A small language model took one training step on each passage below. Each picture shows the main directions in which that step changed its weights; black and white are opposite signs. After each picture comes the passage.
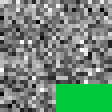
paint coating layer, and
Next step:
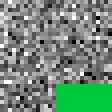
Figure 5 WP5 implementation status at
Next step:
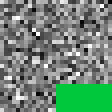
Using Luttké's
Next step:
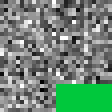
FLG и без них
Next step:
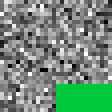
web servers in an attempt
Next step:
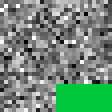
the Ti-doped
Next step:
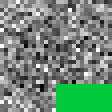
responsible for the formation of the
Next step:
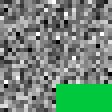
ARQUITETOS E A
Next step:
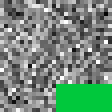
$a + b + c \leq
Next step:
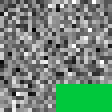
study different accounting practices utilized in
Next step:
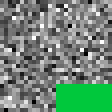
obtained. Two examples of
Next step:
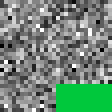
texnologiyalari asri
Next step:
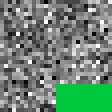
era na terapêutica do
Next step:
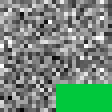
she'rlar yuksak
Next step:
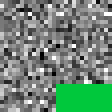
is not significant (p-value
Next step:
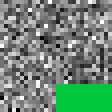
to come, which will lead forward
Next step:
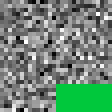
a atual pesquisa. Por
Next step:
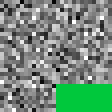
здоров'я за
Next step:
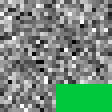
the final distillation the fraction
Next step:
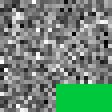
observation that ‘micro
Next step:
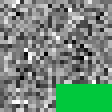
association within socio-demographic
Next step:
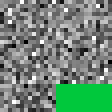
имущество путем
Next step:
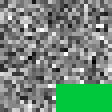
of VLF waves of
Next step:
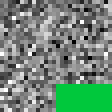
operating in island mode.
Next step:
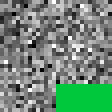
ulcer formation: orally 1
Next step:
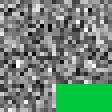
распределение преступных
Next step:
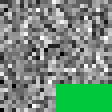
Cabeza del Este que
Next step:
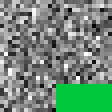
behavior, explaining the structural
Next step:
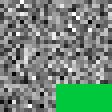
серьезная проблема
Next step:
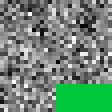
it. This method of learning English
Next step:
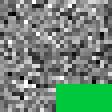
training dataset looks like
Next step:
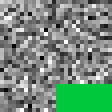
the highest survival rate for most
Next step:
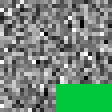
удосконаленням та
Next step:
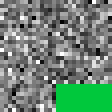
just in front of it
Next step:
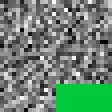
NUI Galway OÉ
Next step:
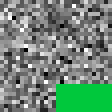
of using innovative technologies to achieve effective
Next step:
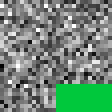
may be disproportionately impacted
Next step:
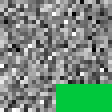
(CIPA) and the
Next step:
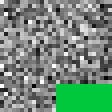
ha alcanzado no el
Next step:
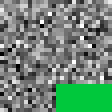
La Fuente Gamero,
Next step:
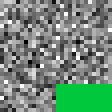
THE PROVINCIAL
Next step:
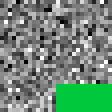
(u_{mf} = minimum
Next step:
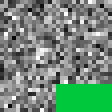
willingness to recommend it to
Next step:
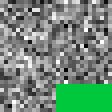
impiegata se è
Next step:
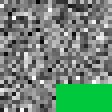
abrindo janelas e
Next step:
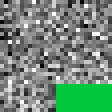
Smith, and J.
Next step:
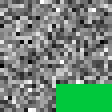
orqali biznes
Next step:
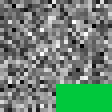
va amaliy jihatlari
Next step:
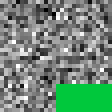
of Oven and Predicted
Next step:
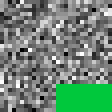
challenging task given the 42 global
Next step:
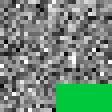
social. Desde este punto de
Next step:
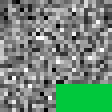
as vector decoys.
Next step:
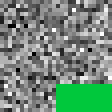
по поводу CIN.
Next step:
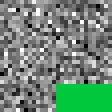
dos columnas de plata,
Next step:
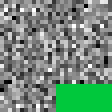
provide MSW management services more efficiently
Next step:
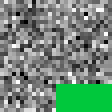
s/n, Ondina,
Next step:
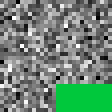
that do not differ significantly in their
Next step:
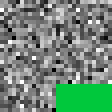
been extensively applied to the
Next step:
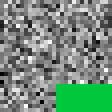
beberapa tes.
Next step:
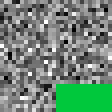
to establish professional competences that are specific
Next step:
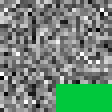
with countless other models in the years
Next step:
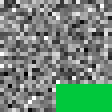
mais, pertinente mencionar
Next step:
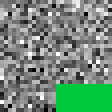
puede encargar a
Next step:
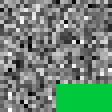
части Хибинских
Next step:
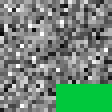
grammatik tizimi
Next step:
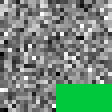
Chin – Combined 23
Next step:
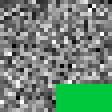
year. The Act’s main
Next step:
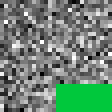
para fortalecer las instituciones
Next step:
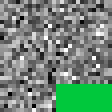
nächsten Schritt
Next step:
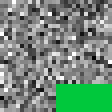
tizimi stressni boshdan
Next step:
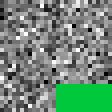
legújabb ismeretek
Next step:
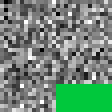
VIDA LIBRE
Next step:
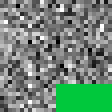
contribuem de modo
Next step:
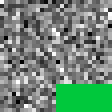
New Drug Application
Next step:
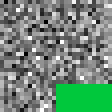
Zahiriddin Muhammad
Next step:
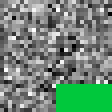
understanding requirements. - Encouragement
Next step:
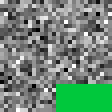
alcanzar es poco
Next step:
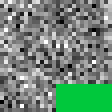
the original homeland of the
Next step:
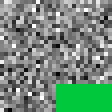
threshold for cheating is lower
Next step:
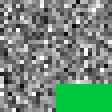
поле представлене такими
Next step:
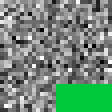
the multinational firm more when
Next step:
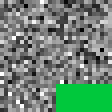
voice. This is usually
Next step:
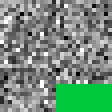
the SWG period and duty
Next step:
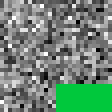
material microstructure modifications
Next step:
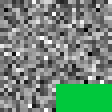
Haskell. Functional
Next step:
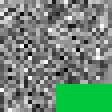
the authors are testing.) Are
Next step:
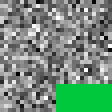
recognised while excavating the
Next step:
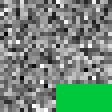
His Righteousness -
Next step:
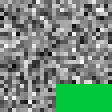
urug'larda, kakao
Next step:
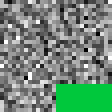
Yodgorova Shaxnoza
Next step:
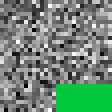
rate, PID-control
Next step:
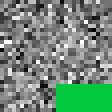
within the framework of national states.
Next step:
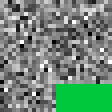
siswa secara aktif dalam
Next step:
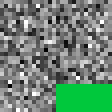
to receive the benefit of
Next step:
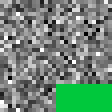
their complete drying, causing
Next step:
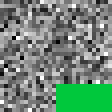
un cliché, una parte
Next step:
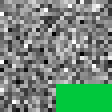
rivojlanishiga olib keladi.
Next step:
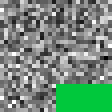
y sociales de la IA en la
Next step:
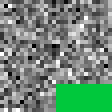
Doppler spread at the
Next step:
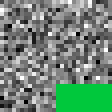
profundización del estudio de
